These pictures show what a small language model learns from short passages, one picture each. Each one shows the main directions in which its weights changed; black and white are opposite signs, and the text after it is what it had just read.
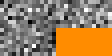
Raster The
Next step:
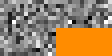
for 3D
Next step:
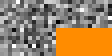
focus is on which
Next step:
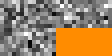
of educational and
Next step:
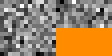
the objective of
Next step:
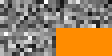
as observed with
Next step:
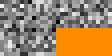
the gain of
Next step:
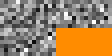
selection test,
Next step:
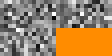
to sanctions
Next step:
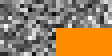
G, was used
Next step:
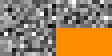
management faces the
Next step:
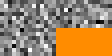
own data
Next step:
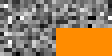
education is a
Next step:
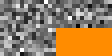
regression analysis,
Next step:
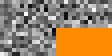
to a human
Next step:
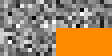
compression tested
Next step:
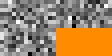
gel personal
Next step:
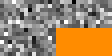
Int J
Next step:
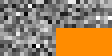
further discussed the
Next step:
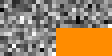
schools in
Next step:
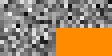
be keenly
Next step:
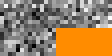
we find in
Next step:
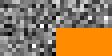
usable in the
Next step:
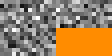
male and
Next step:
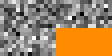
of maternal
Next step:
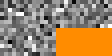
no significant relationship between
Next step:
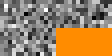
essential to
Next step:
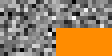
between childhood
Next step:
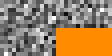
conducted by using
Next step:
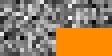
is, patients with
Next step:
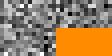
a protein
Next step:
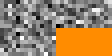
The name
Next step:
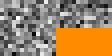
using the information
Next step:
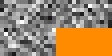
resistance and
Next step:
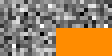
Table 1.
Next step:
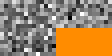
from heat to
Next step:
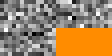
with high levels of
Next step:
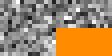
issues III
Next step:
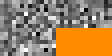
to reach
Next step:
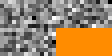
sample out of the
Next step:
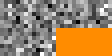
The temperature at the
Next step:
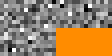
mechanisms for
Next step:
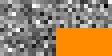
pressure <ul
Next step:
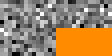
Roles and
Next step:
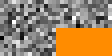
for each treatment.
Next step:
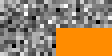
reported in this
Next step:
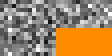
many sources of
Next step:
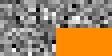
This study aims
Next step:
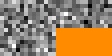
in many developing
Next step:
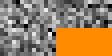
Future research could
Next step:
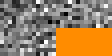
students included the
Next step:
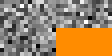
the effect of water
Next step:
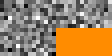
lower than W in
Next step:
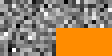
be used for
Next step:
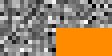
will also provide
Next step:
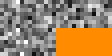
issues, this
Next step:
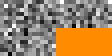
an operational
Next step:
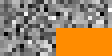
to other types
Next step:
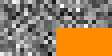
and accuracy.
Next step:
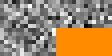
and cannot
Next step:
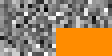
to capture
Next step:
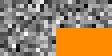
retaining an
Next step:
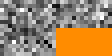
via her
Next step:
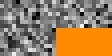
Science and
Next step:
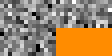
The Animal
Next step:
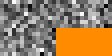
and at the end
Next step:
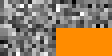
a smaller
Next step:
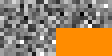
in terms of
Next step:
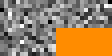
converters and
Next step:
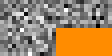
no insight into
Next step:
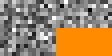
from diversity
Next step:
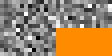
to determine how
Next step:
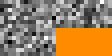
followed by a
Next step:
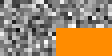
information need to be
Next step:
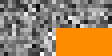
However, results at
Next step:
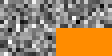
began producing
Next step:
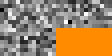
for avoiding
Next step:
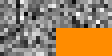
In this work,
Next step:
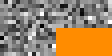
Zahra is
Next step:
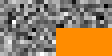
for the design of
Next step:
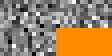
Table 7. Table
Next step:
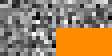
language element,
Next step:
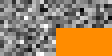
dynamics of
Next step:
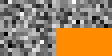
teaching learning process
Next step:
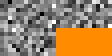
recent study
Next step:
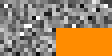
have a basis
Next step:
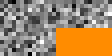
of Bomet was
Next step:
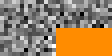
in addition to
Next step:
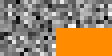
The need to
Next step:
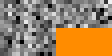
The risk of
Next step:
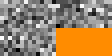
sample, that
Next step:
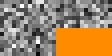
the people,
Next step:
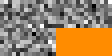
but also human
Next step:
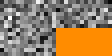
all organizations
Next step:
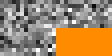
of 17 important
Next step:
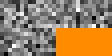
of the methodology
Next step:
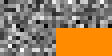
static analysis of
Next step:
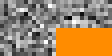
Figs. 1
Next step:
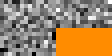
and is not
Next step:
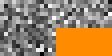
from block
